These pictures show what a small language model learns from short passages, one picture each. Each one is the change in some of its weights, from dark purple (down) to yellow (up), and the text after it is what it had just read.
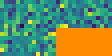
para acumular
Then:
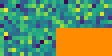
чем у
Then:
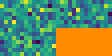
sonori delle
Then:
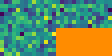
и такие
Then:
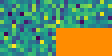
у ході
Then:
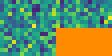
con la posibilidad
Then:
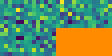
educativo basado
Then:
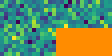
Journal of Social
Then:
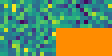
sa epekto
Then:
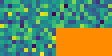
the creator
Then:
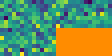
Physics and
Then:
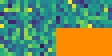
talabani kasbiy
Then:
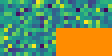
clientes •
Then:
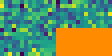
orqali o'z
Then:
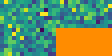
науке. –
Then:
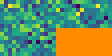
en muchos
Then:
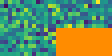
packs of
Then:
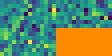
centres can
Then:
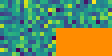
bilan teng
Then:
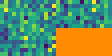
intelectual de
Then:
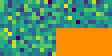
ve genel
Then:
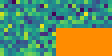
responder a
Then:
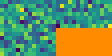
Art and
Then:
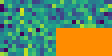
Vizual va
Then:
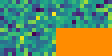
a la tenencia
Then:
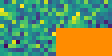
world culture
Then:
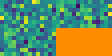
of view.
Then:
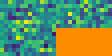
que oí tal
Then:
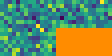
University Press,
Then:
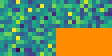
que se tienen
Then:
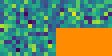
doc. of
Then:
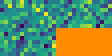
tienden a ser
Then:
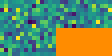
for success
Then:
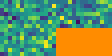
nazariy asoslarini
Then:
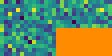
Bar Association
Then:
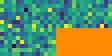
qilishi bolada
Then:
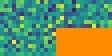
contribui para
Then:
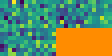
torno de
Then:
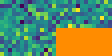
ma egli,
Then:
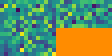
viabilidade e
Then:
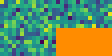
asistir a
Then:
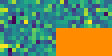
Revista de la
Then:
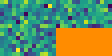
11 november
